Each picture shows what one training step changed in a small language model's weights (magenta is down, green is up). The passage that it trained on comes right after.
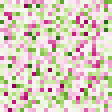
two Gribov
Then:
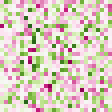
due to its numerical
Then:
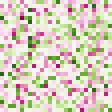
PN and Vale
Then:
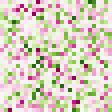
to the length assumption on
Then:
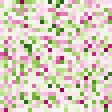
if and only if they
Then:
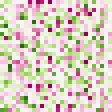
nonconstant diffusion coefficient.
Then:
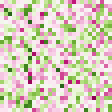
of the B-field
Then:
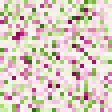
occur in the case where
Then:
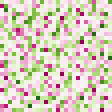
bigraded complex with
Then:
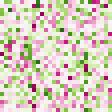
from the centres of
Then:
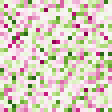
g/\partial z\).
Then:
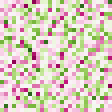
of alloy materials
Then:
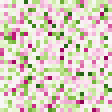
is real and which part
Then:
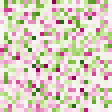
in the distributional
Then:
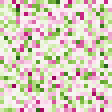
performs a number of
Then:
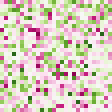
a similar discussion as Case
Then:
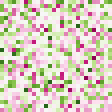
Three underground experimental
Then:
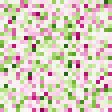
How can a
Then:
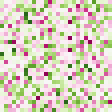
label. This is illustrated
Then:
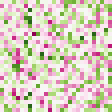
and has a range of
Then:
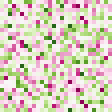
2) $ However,
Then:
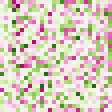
yield a copy of
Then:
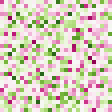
be estimated by $C
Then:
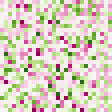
interactions, the evaluation of
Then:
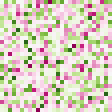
parts. This yields
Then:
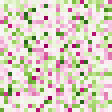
in that chapter.
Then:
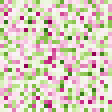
States and is
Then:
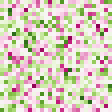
positive. As a
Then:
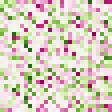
and numerically solved.
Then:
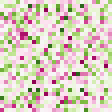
position of the secondary
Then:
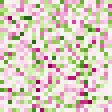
have the additional property that
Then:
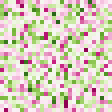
freely, depending on
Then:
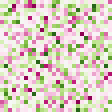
measured difference in the mass
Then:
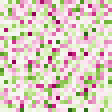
result $\Delta C
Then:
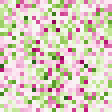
out that both these bounds
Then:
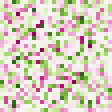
are predictions. }
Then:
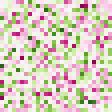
literature about this was written
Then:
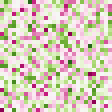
chosen according with the rule
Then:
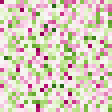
addition to describing
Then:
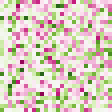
analyzing whether the inclusion
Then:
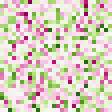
x_2 \oplus
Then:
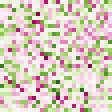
found that the sum over
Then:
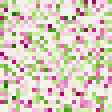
the sparsity
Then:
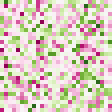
n$ и всех
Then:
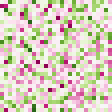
of min-weight
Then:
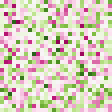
The reduction was done in
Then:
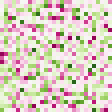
time dilatation due
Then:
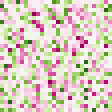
isotropic (dashed
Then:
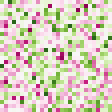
\Sp n,
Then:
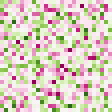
denotes the spectrum of
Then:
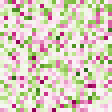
a broad range of
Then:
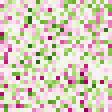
and let $\Omega$
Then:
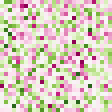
moments induced by a strong
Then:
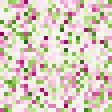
experiments for two-dimensional
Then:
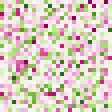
chromatic number}
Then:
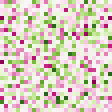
the nice hypergraph
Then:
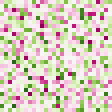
the online procedure. This
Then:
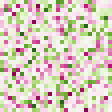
& \plotzero &
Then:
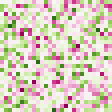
After a change of variables
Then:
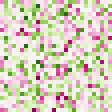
only to the level of
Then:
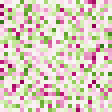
a fixed cut-off
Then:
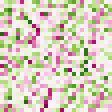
of expected events (in
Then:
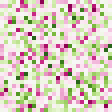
can be directly measured in
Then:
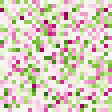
delicate balance
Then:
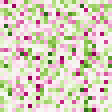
the three weighted stratified
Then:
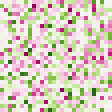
under combined spatial reflection
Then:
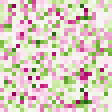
program implements the procedure
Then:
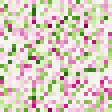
searches in the past
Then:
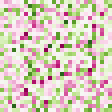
outer thermal disk and the
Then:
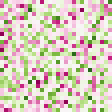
capacities, would need
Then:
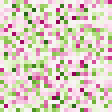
the fundamental domain.
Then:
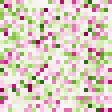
d\leq c
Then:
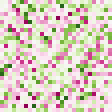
a short distance mass.
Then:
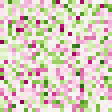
to~$0$ allows
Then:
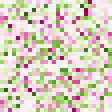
entries in each column.
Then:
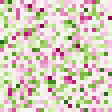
impose conditions which are
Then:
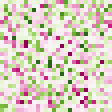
in 1D models.
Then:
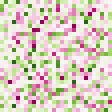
isolator. This configuration
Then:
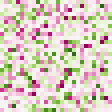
of these iterations could
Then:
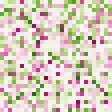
of the complex jump
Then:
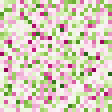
of the above equation is
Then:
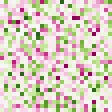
were required to fully
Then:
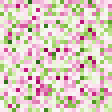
contrast, the operation
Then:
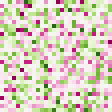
$p$ such that
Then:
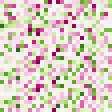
In particular, setting
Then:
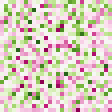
in terms of an Hamiltonian
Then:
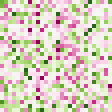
denote by $|.|$
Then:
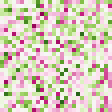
the extent of the
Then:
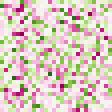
high energy setup . The
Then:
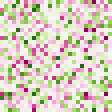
trailing edge.
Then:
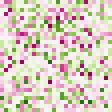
energy is not changed
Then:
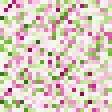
arbitrary tangent vector field
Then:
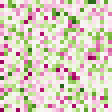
for the level-wise
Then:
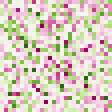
authors where motivated to
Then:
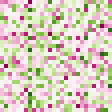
Matrix theory and
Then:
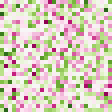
To obtain the NR
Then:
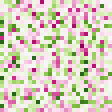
algorithm (PGD),
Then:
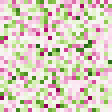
be a solid torus as
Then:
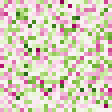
to be larger than the
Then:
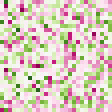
slight changes from the
